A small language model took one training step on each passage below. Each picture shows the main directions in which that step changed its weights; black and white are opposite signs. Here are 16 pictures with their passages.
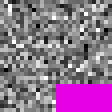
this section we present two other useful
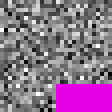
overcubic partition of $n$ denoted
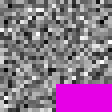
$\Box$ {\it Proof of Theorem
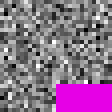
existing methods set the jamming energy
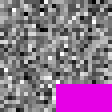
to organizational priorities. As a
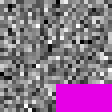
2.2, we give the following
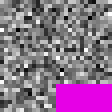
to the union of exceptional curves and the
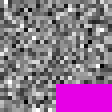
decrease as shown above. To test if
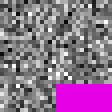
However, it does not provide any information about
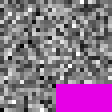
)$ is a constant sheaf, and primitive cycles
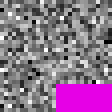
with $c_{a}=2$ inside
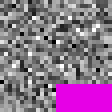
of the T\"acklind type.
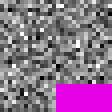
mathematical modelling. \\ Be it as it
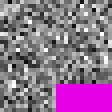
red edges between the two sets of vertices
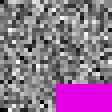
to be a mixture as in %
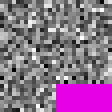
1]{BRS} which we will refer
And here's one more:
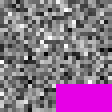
m}$ and is hence $d$-regular
